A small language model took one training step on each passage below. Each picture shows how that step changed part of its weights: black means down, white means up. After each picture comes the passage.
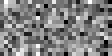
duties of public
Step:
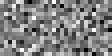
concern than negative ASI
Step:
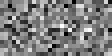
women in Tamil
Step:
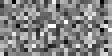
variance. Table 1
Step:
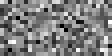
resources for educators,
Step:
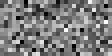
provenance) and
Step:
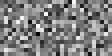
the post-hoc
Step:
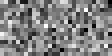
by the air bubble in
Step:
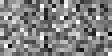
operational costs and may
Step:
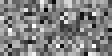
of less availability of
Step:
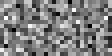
URL received from
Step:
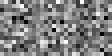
this work uses 10
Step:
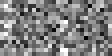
far out in the
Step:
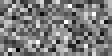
the first step in the
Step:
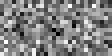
from updated lower
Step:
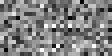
assessment of mixtures,
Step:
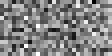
all blocks of 262
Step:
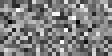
the related taxa
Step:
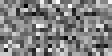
and decryption steps are
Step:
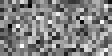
of 4 years -old
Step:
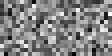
conditions explained. Once
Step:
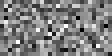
a scholar decides
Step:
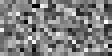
student engagement in
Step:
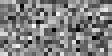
⁶ The number of
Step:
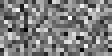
appropriate for them. One
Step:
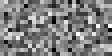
to a Fermi gas with
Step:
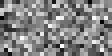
level (new/other
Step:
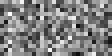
organization have defined strategic areas
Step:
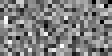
modelled cavity noise
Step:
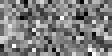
and held by the
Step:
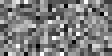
$B$ model
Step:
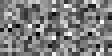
DIC specifically for the
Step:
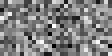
have been documented at
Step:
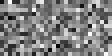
and/or more
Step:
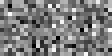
In this context,
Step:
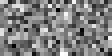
1997 when the low values
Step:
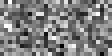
enough about that subject and
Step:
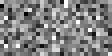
cloud service, which may
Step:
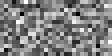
(Bartai &
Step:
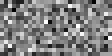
hadron spectra including charmed
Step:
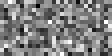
reflects a user's
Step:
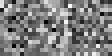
The first reason for this
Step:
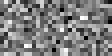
the early stage of the
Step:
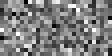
harmonic function diverges,
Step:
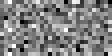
great enjoyment
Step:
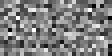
data compared to models with
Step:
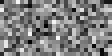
Milky Way
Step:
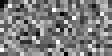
intellectual model
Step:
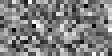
in both C60 and
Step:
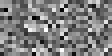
a questionnaire and a
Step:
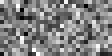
and sand fly-
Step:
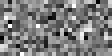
last TEP optimization,
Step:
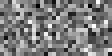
that function as signaling
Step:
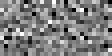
Light Field
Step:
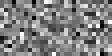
we carried out partial
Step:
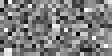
need to consider what the
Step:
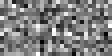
assignment of the final
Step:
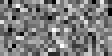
Feynman diagrams with
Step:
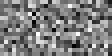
model that deals with
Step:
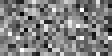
B0 star, but
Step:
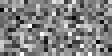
removal, the sample results
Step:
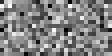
bottom configurations respectively. The
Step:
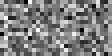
the server side to
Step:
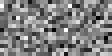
C_j concentration of
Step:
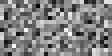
relay node can split
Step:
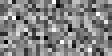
were operated under
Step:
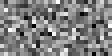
effort to find and
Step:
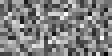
wind production, measures to
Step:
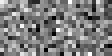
star hydrogen atmosphere model as
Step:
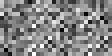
rate of carbon carbon
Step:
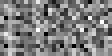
on going on. But
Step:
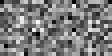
discipline as
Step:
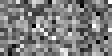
decorative and the
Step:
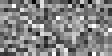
market value of all
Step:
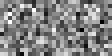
done by gradually increasing
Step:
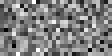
the different state-parameter
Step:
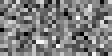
the present survey. With
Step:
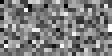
In September 2019,
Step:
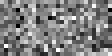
model comparison (Figure
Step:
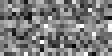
observations, supported by
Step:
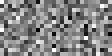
against substance consumption in
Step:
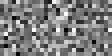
them. At a first
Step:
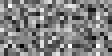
aim was achieved with much
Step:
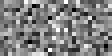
English translation Source
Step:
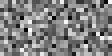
the DNS resolution time
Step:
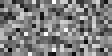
the higher-spin
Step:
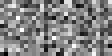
power flow can serve as
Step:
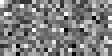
however, a need for
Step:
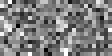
so far that the complexity
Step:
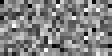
when signals are strong,
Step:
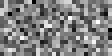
the circle is:
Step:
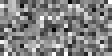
respectively. The 35 s
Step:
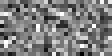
an internal planning and analysis
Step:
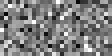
has been demonstrated with specific
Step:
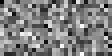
If inlining
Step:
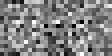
[001] oriented
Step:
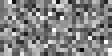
lost were similar in the
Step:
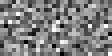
agricultural industry. Among
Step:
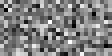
of processing a basic set
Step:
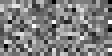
Green function of Fermi liquid
